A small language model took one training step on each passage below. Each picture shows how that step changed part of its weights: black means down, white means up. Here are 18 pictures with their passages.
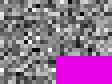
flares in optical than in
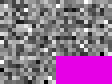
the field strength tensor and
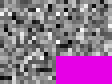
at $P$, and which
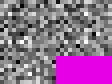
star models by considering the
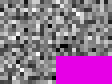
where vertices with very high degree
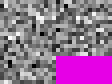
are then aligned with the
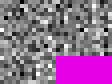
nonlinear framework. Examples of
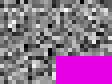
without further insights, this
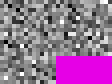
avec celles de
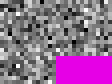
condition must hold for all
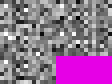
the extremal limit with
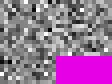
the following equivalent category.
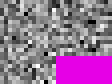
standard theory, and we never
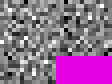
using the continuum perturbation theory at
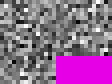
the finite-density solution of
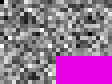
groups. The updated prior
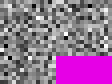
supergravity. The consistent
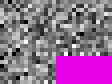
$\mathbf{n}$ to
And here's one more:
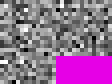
the EDM form factors and
